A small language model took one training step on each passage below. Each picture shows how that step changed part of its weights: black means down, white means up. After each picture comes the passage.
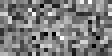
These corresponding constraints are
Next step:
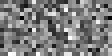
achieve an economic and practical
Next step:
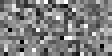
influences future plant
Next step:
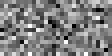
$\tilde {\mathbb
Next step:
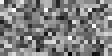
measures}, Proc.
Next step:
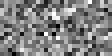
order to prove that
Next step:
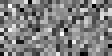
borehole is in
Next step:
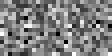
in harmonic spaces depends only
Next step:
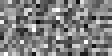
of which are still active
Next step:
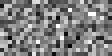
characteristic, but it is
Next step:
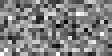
transforms, used with
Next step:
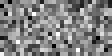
the macro- and
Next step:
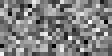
abundance analysis, and age
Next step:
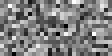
function of molecular structure.
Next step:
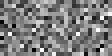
facts of the recent
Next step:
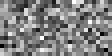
the layer. However,
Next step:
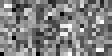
an algebraically closed field
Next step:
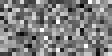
which corresponds to two degrees
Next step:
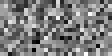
the LULC
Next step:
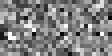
in order to determine whether
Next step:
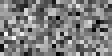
the highest frequency in
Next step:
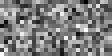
with pregnancy and
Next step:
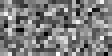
on Jacobi matrices.
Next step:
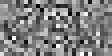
bodies, defined as
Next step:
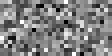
to apply to complex decisions
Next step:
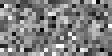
weak boundedness of
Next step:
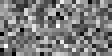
the center of mass of
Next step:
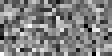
that students with low
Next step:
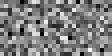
find a larger group
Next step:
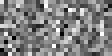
every node/.style
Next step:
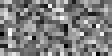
and 6 on the total
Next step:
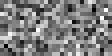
outside this coalition
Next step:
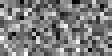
approximation become relevant. The
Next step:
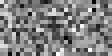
D^n$ with
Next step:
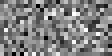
birth weight and
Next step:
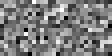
set $t \leftarrow
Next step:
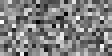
of 4 spatial (8
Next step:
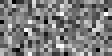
consider $\alpha^n
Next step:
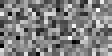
manifold can be classified
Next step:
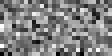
preserved, then
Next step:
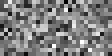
didn't present any
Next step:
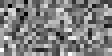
Part of the work
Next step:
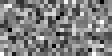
greater than the squared
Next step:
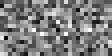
composition and morphology of
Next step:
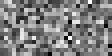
is however different (see
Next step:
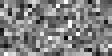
abundance predictions for several
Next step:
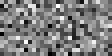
= 0, \lambda
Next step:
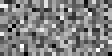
Andr id" second
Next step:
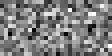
sector, machine learning has
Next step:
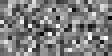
In general, the
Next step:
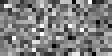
peptic disease,
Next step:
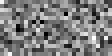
occurs only weakly. This
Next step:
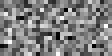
are expressed by the majority
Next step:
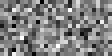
\] the stochastic integrals
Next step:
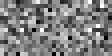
be verified that
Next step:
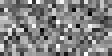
1: Quantity
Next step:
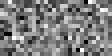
has an almost unity power
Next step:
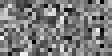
data used by Lin
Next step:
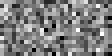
$G$, and hence
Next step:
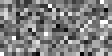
and hence areas, as
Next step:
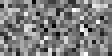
$\alpha$ limit see
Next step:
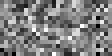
the communities of women in
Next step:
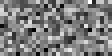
by taking into account that
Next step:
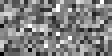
that the set-valued
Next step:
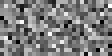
this result and the fact
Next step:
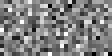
[67] and the
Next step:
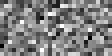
sufficient for the existence of
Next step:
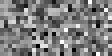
the corresponding author on the
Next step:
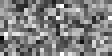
the differential cross section for
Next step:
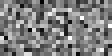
illustrated in Figure 1.
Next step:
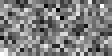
those with accretion
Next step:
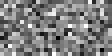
case $M=
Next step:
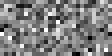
two implicit algebraic plane
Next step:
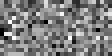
verifying bioactivity
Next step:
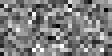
Association 6
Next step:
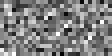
a result of the
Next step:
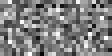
to the respondents'
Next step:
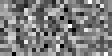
the telegraph equation
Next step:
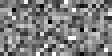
sticky slightly
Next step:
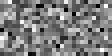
to Dirac operators and the
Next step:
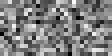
of the equation of
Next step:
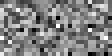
shared, there will be
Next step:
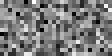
and \EXPRK
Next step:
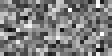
in dimension three as proved
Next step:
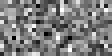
of Astronomy,
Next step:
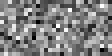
of the thermal fluctuations,
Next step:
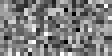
the time and effort
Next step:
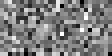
is still the most
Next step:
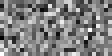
agreement with the National Research
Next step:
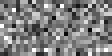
solar technologies, as high
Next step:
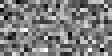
or a prime. The
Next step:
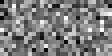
computational MB model indicated
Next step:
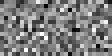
mirror. For
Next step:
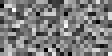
zeros of $\xi
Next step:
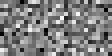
find the second parameter problem
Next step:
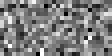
paper focuses on the
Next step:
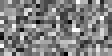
of these things.
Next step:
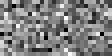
related to the windowing
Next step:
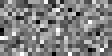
were moved from
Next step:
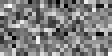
convex function $f$
